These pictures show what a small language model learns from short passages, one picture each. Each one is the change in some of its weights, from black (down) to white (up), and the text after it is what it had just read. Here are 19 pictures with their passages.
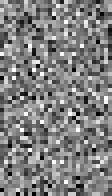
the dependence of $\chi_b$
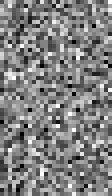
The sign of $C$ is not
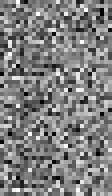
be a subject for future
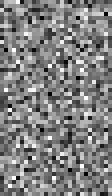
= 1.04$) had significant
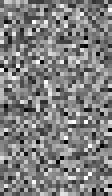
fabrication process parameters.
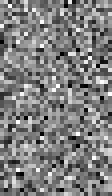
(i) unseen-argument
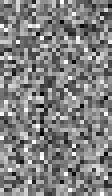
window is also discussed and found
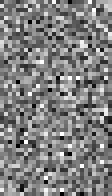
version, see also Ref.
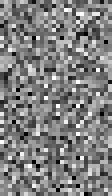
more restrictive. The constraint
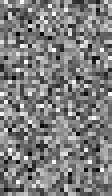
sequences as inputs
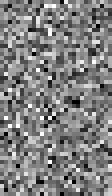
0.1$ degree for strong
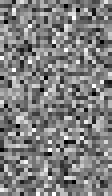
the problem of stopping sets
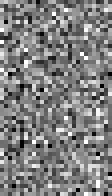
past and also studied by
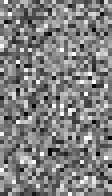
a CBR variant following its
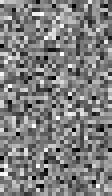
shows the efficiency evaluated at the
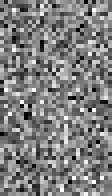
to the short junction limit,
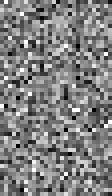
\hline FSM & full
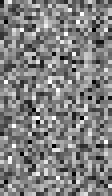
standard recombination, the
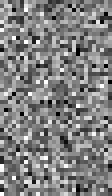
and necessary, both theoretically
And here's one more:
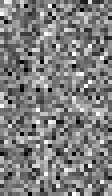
appropriately by addressing
